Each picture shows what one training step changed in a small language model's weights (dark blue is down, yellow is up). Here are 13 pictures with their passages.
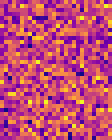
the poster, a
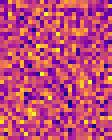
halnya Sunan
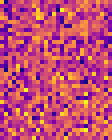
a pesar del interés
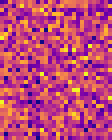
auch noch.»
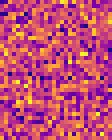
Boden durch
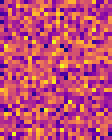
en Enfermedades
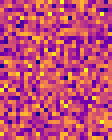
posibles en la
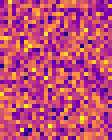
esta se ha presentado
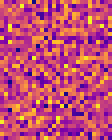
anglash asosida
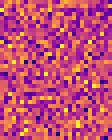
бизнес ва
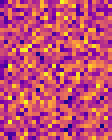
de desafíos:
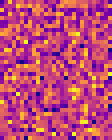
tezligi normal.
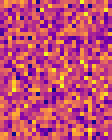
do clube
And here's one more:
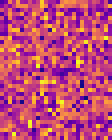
de cálculo
